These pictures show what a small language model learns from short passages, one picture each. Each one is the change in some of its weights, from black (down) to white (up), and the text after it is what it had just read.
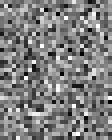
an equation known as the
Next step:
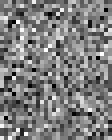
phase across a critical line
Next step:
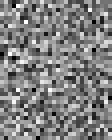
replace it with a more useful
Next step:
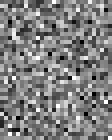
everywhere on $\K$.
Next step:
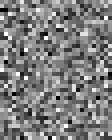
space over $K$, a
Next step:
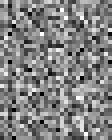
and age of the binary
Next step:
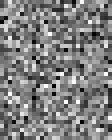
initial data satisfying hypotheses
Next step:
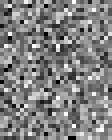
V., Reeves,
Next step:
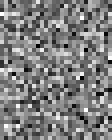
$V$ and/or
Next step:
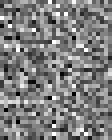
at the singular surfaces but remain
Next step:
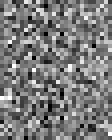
\author{ Andreas
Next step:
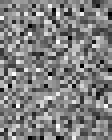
possibilities. To enable
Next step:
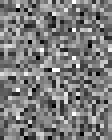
respectively at all times.
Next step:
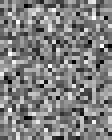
is also proved for the case
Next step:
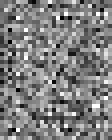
Shuffle in terms
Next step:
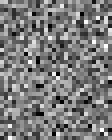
is sufficiently small. This proves
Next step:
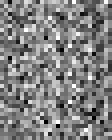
diagram \begin{equation*}
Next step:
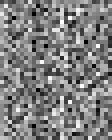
of Dirac field with momentum
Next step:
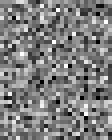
uncertainties in the observed distance
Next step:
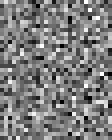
is more close to the exact
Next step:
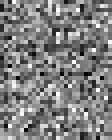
lensed QSO
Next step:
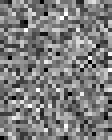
there exists a subset $\sigma
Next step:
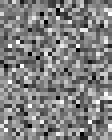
calculations are straightforward and do not
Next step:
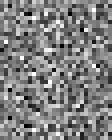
the oxygen and
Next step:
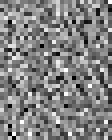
on the total system cost and
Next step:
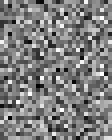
and is applied in the region
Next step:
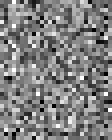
construction were revealed by
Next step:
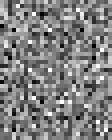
Friendship Theorem:
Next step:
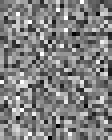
used QEM methods rely
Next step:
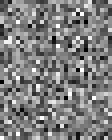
could give a picture of the
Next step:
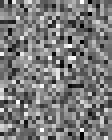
CDPs as a function
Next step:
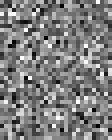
$ is compact; \item
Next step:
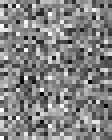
some smooth trivialization of
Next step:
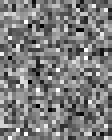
develop a model of accretion flow
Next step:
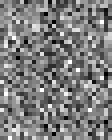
of Computational Physics},
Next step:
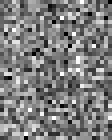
baryonic feedbacks. On
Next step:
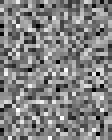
the second part. By
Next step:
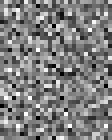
in cache sizes on
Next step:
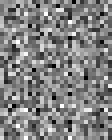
feature expansion (statistical
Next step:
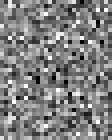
A Boolean function is
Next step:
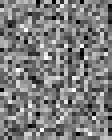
the effect of finite temperature as
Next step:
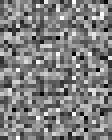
can start with the cases
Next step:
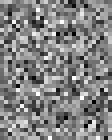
the general stochastic differential equation
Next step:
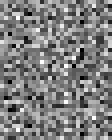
of degree 0 and degree
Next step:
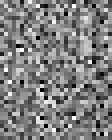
Section \ref{description}
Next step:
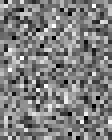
leads to the constraint {$\epsilon
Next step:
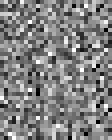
verifies single-photon emission
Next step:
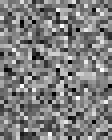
of elements. In his discussion
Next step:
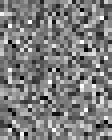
$\vee$ is logical
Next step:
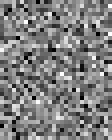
Since $L(\Gamma)$
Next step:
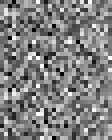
command within \author for
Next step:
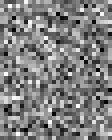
x_j$ by
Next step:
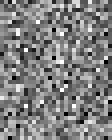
any non-preperiodic
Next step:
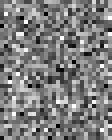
speech acts exhibit
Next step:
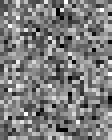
supernovae are indeed observed in
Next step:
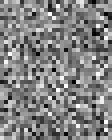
In this paper, we aim
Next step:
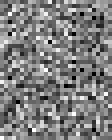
ESR for lean
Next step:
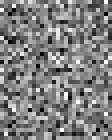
temporal dimension [Fig.
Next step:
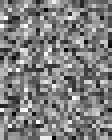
with isotropic conductivity function
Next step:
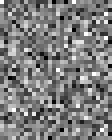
been acquired during a
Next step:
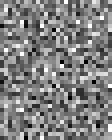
particles draw closer, and
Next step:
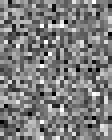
{\it slowly} and
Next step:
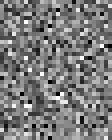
is formulated as a binary
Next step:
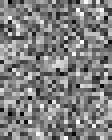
differing from zero. The
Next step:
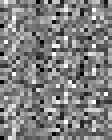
lemma follows. Assuming
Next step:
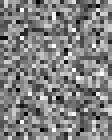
in the above argument, then
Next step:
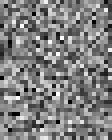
both simplices with respect
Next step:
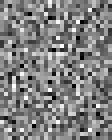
and emit hot
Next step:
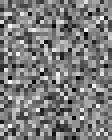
which is the main focus
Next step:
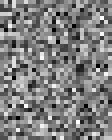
object in $\Ca$ is
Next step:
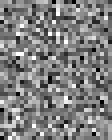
since it reflects the impact
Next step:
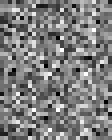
\bgroup \em et
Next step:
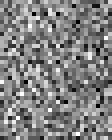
The second term on the
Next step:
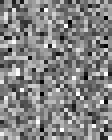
interesting to compare the construction by
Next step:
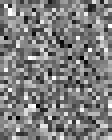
ingredients are the
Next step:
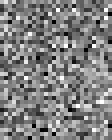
moments. In general, the
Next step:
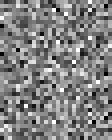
any positive combination and if there
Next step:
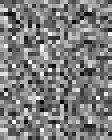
accordance with
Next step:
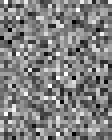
CNN model in terms of
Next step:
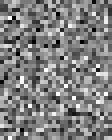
potential, corresponding to a constant
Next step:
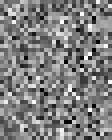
of $BGL$} Let
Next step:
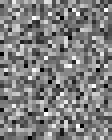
points. This means that we
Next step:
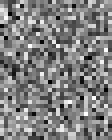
Higgs functions are defined as:
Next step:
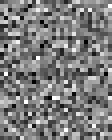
them at Penn State
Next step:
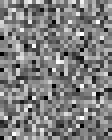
$X$ predicts
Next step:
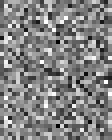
we finally obtain the equation of
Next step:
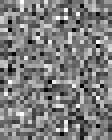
sets between the Spark
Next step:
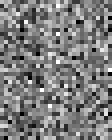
of global convergence theoretically an
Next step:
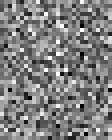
MFs and WST
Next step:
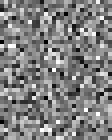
$F$ is said to
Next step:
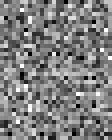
letting $$S_2
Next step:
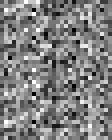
\keywords \maketitle %
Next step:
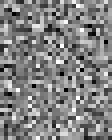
complex $N\U$;
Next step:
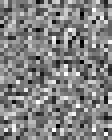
equality follows by (3).
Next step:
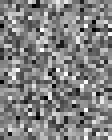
they depend on $\theta$
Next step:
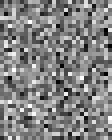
has been realized by the
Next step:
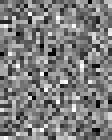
Fourier-Mukai transform
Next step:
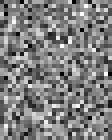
long been the tool to study
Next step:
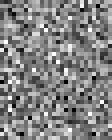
it is easy to see that
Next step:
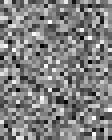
to be useful in quantum
